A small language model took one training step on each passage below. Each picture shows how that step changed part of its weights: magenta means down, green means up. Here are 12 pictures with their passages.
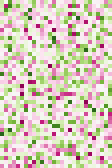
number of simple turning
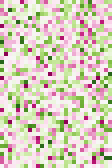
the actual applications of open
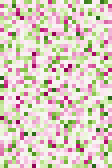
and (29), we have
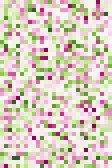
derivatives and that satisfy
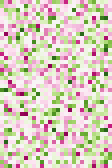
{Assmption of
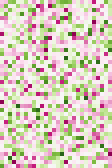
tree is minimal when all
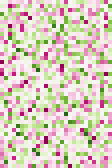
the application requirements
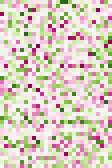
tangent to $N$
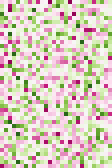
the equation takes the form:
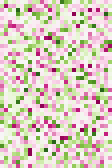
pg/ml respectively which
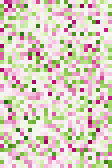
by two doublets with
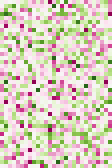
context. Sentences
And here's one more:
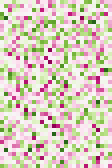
approaches must be found and
